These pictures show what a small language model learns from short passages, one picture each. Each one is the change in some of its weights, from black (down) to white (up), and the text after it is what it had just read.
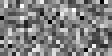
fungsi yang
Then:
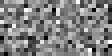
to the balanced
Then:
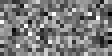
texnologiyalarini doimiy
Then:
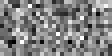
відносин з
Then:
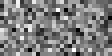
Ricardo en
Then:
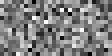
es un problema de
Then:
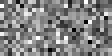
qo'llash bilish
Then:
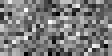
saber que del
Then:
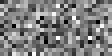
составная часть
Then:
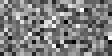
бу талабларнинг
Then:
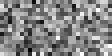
и др.
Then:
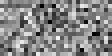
реагує на
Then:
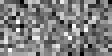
prejudicar as
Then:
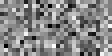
ему). Как
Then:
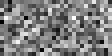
за виконанням
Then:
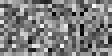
de Protección
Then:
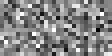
здания с
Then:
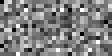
of beef of
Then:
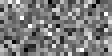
estudio y perspectivas
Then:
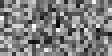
y poesía no
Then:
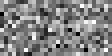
Inglés y
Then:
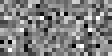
dos años, con
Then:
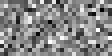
beslissing een
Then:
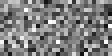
individus à mener
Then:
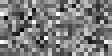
mavjud muammolarni
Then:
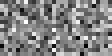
на соискание
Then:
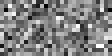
deux méthodes
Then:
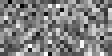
ausência da escolha
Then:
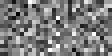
Bu xabar
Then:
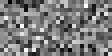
fixação ao
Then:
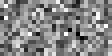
пособие для
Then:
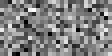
ham o'quvchilarda
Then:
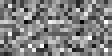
ile verilir
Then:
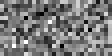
final do material por
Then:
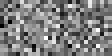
что привело
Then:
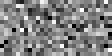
and profitability
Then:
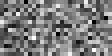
qonun bilan
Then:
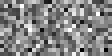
uzeti u
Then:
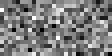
TO THE
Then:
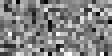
werden von Deci und
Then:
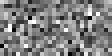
of grain
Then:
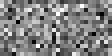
service op zich
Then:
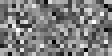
amistad y
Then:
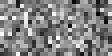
bir sinfiga
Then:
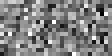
samarali ishlar amalga
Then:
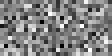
برای بررسی
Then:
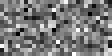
principios activos
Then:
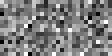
por la que los
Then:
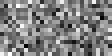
os pontos
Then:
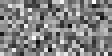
os pais e não
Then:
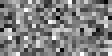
la oferta de
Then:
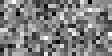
¹ Ciências
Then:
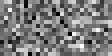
de la realidad que
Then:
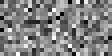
and development of
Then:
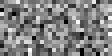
сделать их
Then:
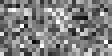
Agricultura y
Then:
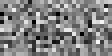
GC, cabe
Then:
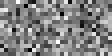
research in educational
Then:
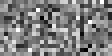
a la radio
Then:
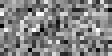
conjecture is that
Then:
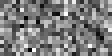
kunda ta'lim
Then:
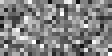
Niet alle
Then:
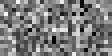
encore de
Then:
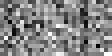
/ Пер. с
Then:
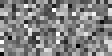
80 foizini
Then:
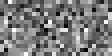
vuela la
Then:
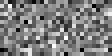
jarayonida amallarning
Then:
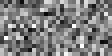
formação. Nesse
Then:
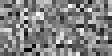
a Modality of
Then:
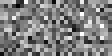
através da
